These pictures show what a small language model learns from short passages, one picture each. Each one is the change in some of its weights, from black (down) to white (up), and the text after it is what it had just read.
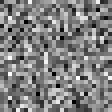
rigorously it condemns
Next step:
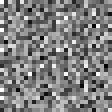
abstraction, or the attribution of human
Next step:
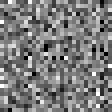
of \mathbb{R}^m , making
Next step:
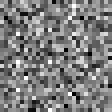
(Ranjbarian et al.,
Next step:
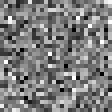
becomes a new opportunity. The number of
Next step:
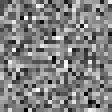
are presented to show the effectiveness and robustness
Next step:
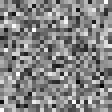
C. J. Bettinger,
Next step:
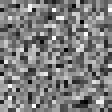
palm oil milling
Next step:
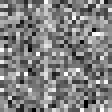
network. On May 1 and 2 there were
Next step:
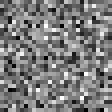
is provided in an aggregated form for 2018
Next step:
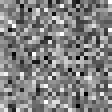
a constructivist, inclusive educational
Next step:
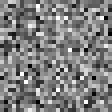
variables is used to measure fiscal
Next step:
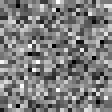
can mask an underlying surgical
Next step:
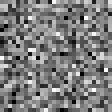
awareness' is useful in knowledge transfer, change in
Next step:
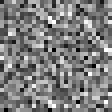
reflected in the circuit schematic or
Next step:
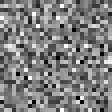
level. The establishment of a
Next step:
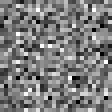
Khorasan were given to
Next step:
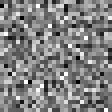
admission. Kaplan Meier
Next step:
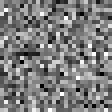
content and best anti-oxidant properties were
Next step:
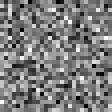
strong similarities with contemporary examples
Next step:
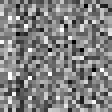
MEDIA INTEGRATION
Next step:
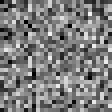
for members of the consortium
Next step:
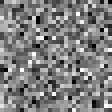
second year of study in the Legal
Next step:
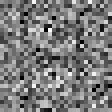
in Table 5 as follows Table 5.
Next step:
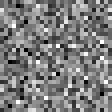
is highly beneficial for network administrators when
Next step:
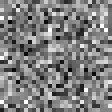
in the equatorial Pacific. We
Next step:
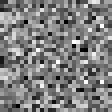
the poor management of municipal
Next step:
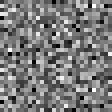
Scripting vulnerability was therefore
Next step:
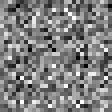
country, evolutionary stages, technical
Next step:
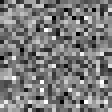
smooth start and run under most
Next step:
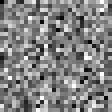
argument and confirm that no conclusions
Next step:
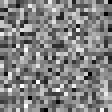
added 1.2 mmol of calcium
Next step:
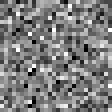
- a. Upstream of
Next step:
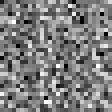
and 1) to be processed through the same
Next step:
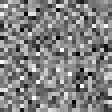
Portugal. Learning objectives This
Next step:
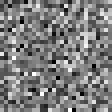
issued for the 24-hour tax
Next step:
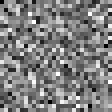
/ commercial music. This field report
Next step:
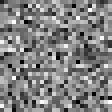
and tended to reach their maximum counts
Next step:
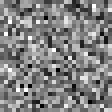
words dodeka meaning twelve
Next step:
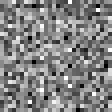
Board advised to merge the
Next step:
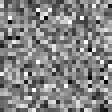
to improve the readability and clarity of
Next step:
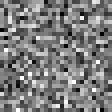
debond region decreases and as its
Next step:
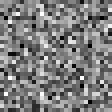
of warrant they are applying for
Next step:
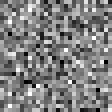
containing the Aerosol Index,
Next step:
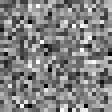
Arora, and Sonam
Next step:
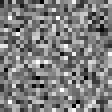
production technologists) make up rations,
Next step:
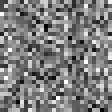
Mathematics? 2. What is the
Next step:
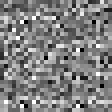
resilience, which in turn drive sustainable
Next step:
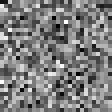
in vermiculite and tested into three
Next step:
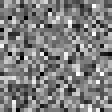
religious change from new directions and two models
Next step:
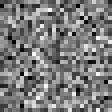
cost and properties, which allow them to be
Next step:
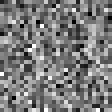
structural measures along the informal settlements,
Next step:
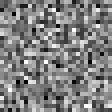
the spatial dynamics caused by variations in
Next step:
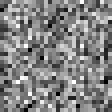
and Evaluation The COVID-19
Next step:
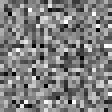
human-centered systems. For Technological,
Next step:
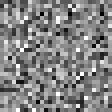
Scientific and Industrial Research,
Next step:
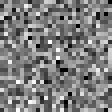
affect her/his life. This
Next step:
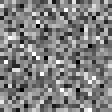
of necroptotic death markers along
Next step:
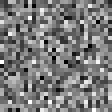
of the track circuit when the train is
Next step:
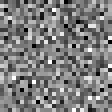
of main potential negative impacts in society to avoid them
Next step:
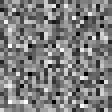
Min Max Mean (%) Sd
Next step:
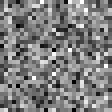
with metaplastic carcinoma in
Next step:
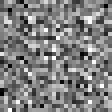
thesis statement? - A thesis
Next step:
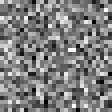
Price) Notation 1 Output
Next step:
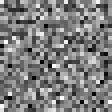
and vermilion contour (Figure
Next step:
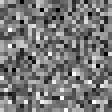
hospitals. Thus it can be
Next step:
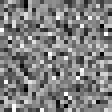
system, cloud-based security challenges and solutions
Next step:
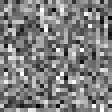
they are trying to perform deviant behavior
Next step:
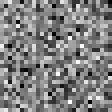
Plovdiv region [6].
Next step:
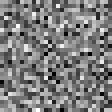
903 *Biodegradation*
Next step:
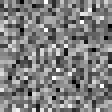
both directions. Examples of this approach
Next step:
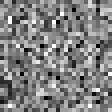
like Paschim Medinipur,
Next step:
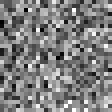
died in pre-release
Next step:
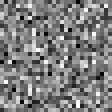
and Kulsoom (2019), online
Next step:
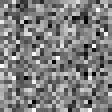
may not adhere to academic standards of
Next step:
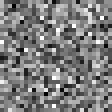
line length by Boundary Triangle
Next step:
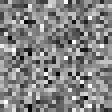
to March, but in recent years, it
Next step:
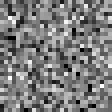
models to simulate a batch
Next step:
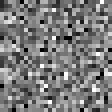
review the writing documents and make some needed
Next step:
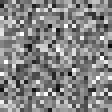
which indicated that there is a high level of quality
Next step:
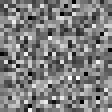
(ACEs) including child abuse and
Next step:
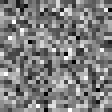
trust and social cohesion towards the main
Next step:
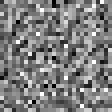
summarizes the parameters of crystalline
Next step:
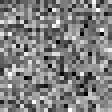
both horizons, demonstrating robust
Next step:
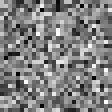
the visitor's experience by combining virtual
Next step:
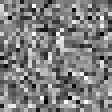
in a neutrosophic
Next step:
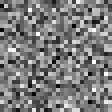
actual dose in mg l^{-1} for
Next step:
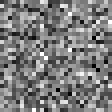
dispute led to a number of issues
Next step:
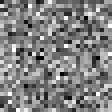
for production planning problem to optimize. In this
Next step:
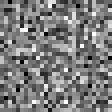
and climatic conditions in some parts particularly conducive
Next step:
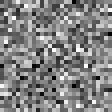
that contributes to intercultural competence
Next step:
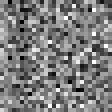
fluid models, successes in theoretical and
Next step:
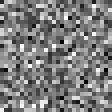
aims at improving students' mastery in basic
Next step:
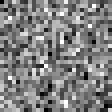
results. The courts shall also
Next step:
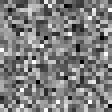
theory by offering immersive learning experiences
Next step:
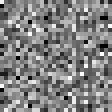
and Basmati was determined by the
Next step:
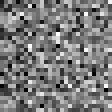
the specimen as its position was stable
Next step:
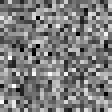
faculty, peers, or other
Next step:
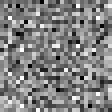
technologies can support cultural resilience in the
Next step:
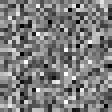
at $p < 0.05$. The effect
